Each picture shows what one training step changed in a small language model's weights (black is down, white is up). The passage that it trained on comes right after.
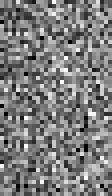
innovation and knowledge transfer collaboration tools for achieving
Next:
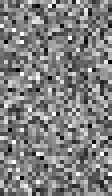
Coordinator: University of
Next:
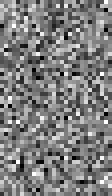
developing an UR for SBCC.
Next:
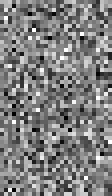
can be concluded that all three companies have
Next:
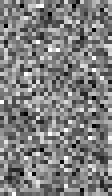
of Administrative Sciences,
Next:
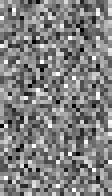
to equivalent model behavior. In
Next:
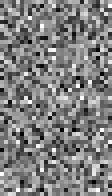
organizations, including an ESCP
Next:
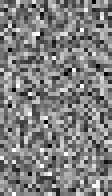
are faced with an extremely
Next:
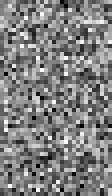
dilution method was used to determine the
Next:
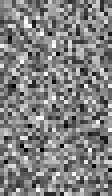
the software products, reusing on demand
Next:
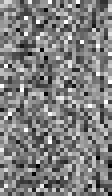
To try to avoid this, we have
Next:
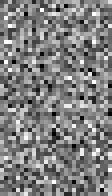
thus the source and drain sides experience
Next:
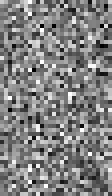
magnetic moment value of
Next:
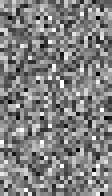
skills. The formation, meaning and use of
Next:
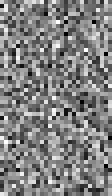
eliminating key areas like open
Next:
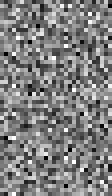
al³, Singh &
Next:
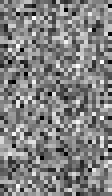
when S is < 0.50 mg
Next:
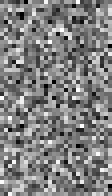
in benzene and subjected to
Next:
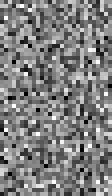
results obtained for the samples that were not
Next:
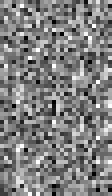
the findings, the study makes the following
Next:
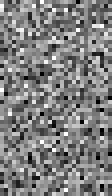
determine CWV as well as the
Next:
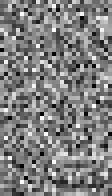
contributions submitted to 3GPP
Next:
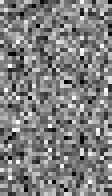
all configuration has been done and the
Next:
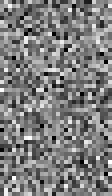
celebration of the 20th
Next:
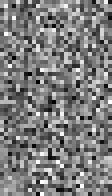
words, it focuses on how people
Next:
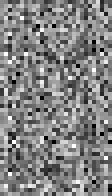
produced from fossil fuels,
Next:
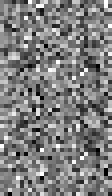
mirroring, translations,
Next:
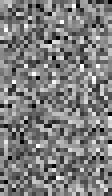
metalanguage, adverb
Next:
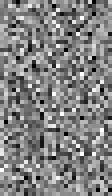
visits, but this regularity did not
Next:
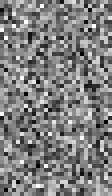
- The data can be integrated into
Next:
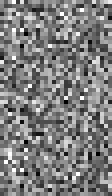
B.N. Bandodkar
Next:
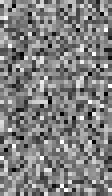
good way to enhance the value of itself.
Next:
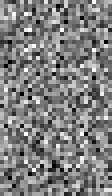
identity is punishable by
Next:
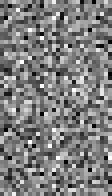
of Health Sciences Institutes**”
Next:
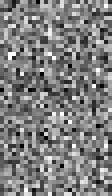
a time t shall be determined by successive
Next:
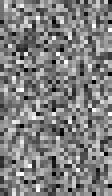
the approach adopted in the selection of the
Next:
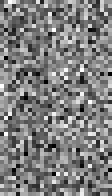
FinTech companies that have developed in the
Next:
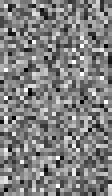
leads to constant trouble in their
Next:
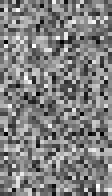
the cat revealed that the body temperature was
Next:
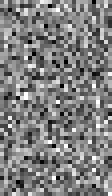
can be fulfilled, so that
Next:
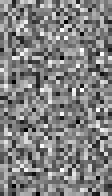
or observational studies. This question is
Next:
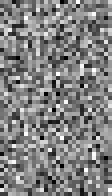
description and some figures of: -
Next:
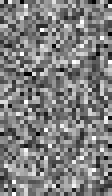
budgets in their national data collection
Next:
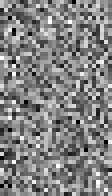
respect and recognition, and be able to
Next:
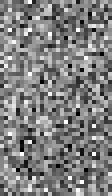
of Cypermethrin
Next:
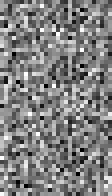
hypertension. Other study found
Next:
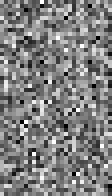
zone is ignored. In case
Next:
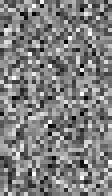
non-dimensionalization of the
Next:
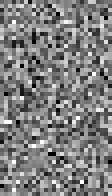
Bullet comprises of a specific
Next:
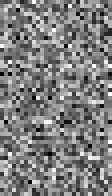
particularly on Lake Kossou and
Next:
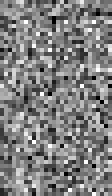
of the nodes in the path the uncertain
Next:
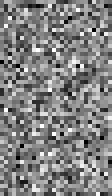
23.3% of caregivers regarding
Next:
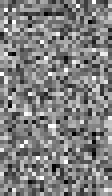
are as follows. A suspension
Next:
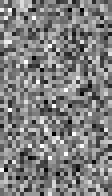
(2). Conventional low tidal
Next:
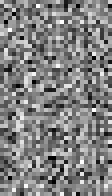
What is the effect of the
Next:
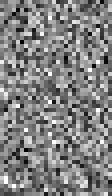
iron and zinc. Zinc
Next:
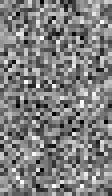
hour in achieving TB
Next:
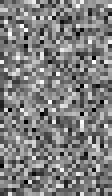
0.1L$. The insets show
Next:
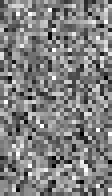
cancellation of the decisions of the
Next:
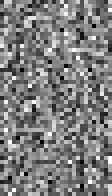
is also part of the Danish legal
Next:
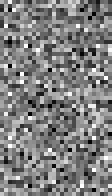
23 percent of the respondents reported that their
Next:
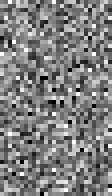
The data that support the findings of this study
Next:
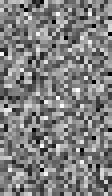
Solution The Project intends to
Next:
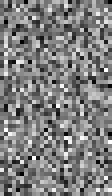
filtered and washed with 50%
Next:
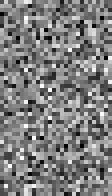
is a collective action - although it
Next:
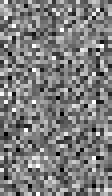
buffalos, since it is more
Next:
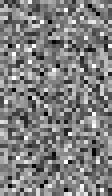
we can say that the polarization
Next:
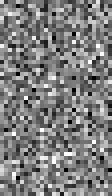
economy. In particular, government-financed
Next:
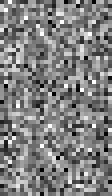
after the data collection and data reduction Aare
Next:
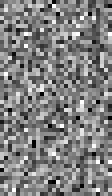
bars, debonding of
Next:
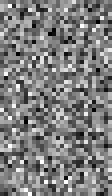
and three are currently in the evaluation
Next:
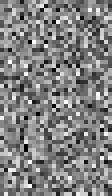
consulting firm. The remaining authors
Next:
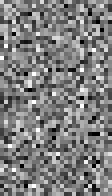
used, the most effective method is
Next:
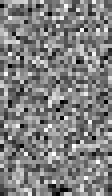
in the processing equipment, making flow
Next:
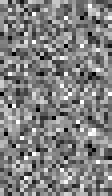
and become ubiquitous
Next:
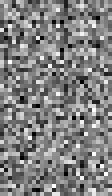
the high hardware and software requirements for
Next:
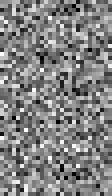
behaviour. This document consists of a collection
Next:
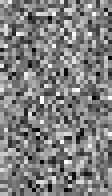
systematic literature review that will bring together
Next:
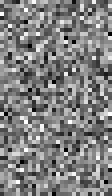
Problem Solvers;
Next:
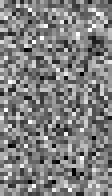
online assessment rubric that can be
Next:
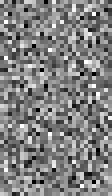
à̃] rifle
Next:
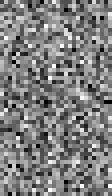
as **Neuroplastic
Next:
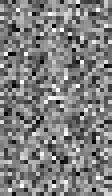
= Some times; 3 = Yes Is
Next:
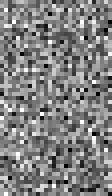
- How relevant were the placements for
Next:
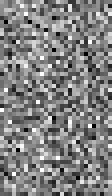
stability of Quercetin in
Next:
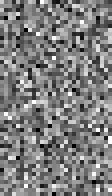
individuals, gambling is an
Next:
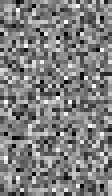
reserve's ash forest stands
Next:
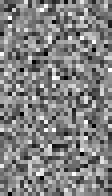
spin pumping process to experimentally
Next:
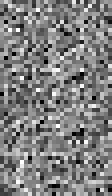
These days, the primary source of news
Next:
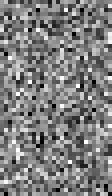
Sig index results of the T test
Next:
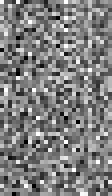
equitable economic policies, and national
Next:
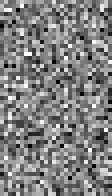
the second sub-pulse block
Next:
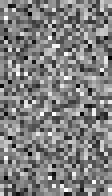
could be a starting point for future studies
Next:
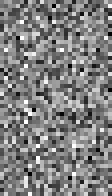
East Wollega,
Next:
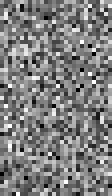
strain F16-60^T were determined
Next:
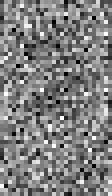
the samples under consideration. We compare
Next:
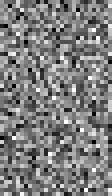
as receivers in visible light systems
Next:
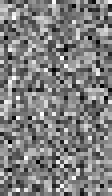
development and dismantling of
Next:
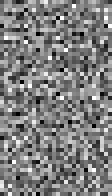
deemed to possess—that
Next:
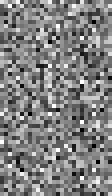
and endpoint selection). However, more
